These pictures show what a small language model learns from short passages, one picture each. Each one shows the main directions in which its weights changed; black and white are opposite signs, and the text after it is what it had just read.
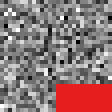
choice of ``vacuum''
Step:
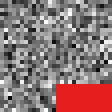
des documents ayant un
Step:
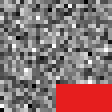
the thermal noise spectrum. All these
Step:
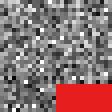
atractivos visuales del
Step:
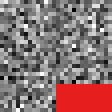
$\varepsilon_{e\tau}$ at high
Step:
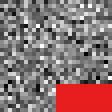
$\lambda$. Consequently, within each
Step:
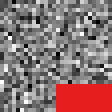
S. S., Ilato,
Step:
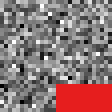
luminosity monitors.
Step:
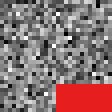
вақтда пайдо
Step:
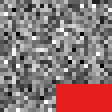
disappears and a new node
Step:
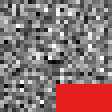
independently, the full two-point function
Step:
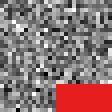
through the $\ms=0.5$
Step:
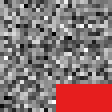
total of 0\fsqd29 is
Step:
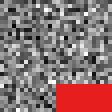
dog is the victim and the
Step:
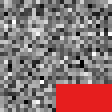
والعمل من
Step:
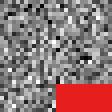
при которых решение было
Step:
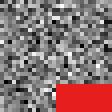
holatlarini aks ettiruvchi
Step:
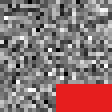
on the fact that cancer cells
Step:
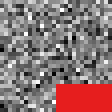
in high total entropy rate of the
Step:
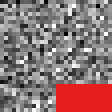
Taking the limit $\kappa\to
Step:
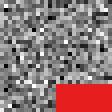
are seen to perform considerably better
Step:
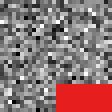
foydalanish lozim.
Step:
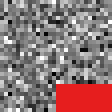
of this component. While this
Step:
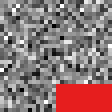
F)\simeq \mathcal C(\mathbb
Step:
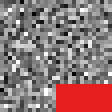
The internal structure {\it does}
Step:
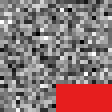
of view of different theoretical (or
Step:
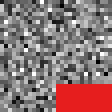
boshqaruvi universiteti
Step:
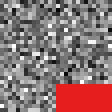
the mediums with $(T,
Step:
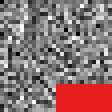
a certain threshold value of
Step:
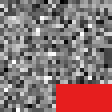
\alpha + \frac{ \partial
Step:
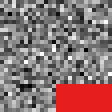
curved lines: $V_{\rm
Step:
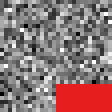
иқлим шароитида
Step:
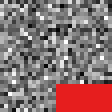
identificar as implicações dos
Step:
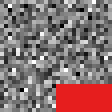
represent the contribution of each feedback
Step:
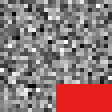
с помощью
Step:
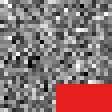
EBs associated with B3b
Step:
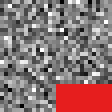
стране каждый
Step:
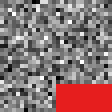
on their involvement in reward
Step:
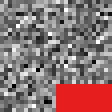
make the harness's contribution
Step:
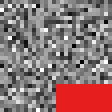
A large number of analytic terms are known
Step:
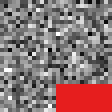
large $d$, we assumed that F
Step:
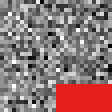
the above, one finds \be
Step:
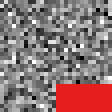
matérias estranhas,
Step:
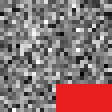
da produção histórica”
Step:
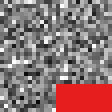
тротуаров в связи
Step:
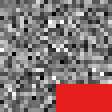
etti. Olar sirt
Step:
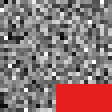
A dotted line in the figure
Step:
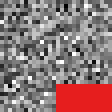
- yuqori tozalash
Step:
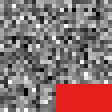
within the family and at the level
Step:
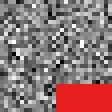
la lutte contre les
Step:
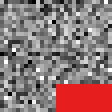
consolidados, havia
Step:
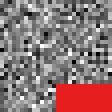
dispersion relations an the photon effective
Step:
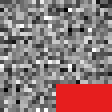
from the north-west regions
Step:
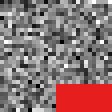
that the amount of even subsets
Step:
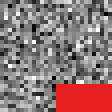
Rashkevich, N.,
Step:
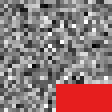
Communication Technology
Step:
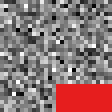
en el sector tecnológico
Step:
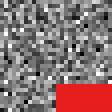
врожаю в усі
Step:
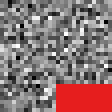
To evaluate the effectiveness
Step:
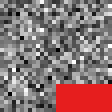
images of 15 CALIFA
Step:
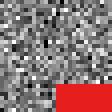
l'avantage de
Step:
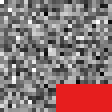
yillik havo harorati
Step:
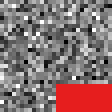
maximum field generated by dynamo in
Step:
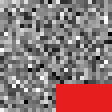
image of thoracic CT
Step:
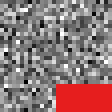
компания начинает быстро
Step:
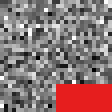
a fractal-like pattern.
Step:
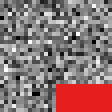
a$ this electric field spreads
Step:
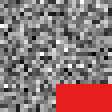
educação: Uma jornada
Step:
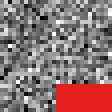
detection filter response. }
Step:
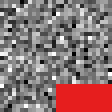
optics experiments and applications based on quantum
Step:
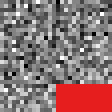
понимания и применения
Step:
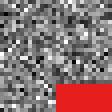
TiO$_2$ and
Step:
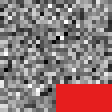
dramatic changes of the
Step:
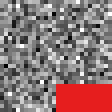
obras con el objetivo de
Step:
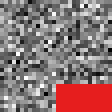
Forecasting of the NAS
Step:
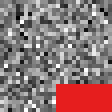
також враховувати
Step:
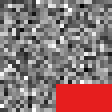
with a distributed database.
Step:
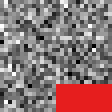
участию и обогащают
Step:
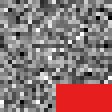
Vechnyj fashizm
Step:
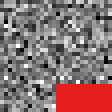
nos sistemas ímpares
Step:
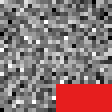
suv sig'imidan kelib
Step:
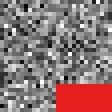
in hypernuclei from
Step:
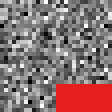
perturbative in the gain but
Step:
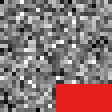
of Justice on the Unified
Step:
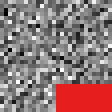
Públicas (Emop),
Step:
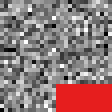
In present work we analyzed a probability
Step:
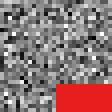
object surface—this process acts
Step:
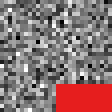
degrees of freedom. The
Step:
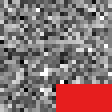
simulations represents a perfect version
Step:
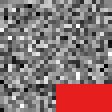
de capricho, que por comun
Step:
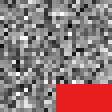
AdS$_2$ brane is a
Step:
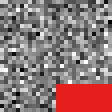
the radius $r$ by a certain
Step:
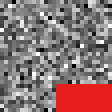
tipo de atividade,
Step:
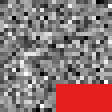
from the execution trace
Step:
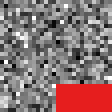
mejora la estabilidad
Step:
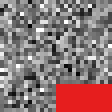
of the quadratic mixing
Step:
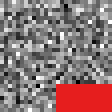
interaction strength. Here,
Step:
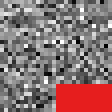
and $\lambda = e^{\phi}$, one
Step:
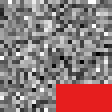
protocolo constituye el
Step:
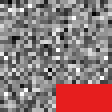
leading to a scaling with
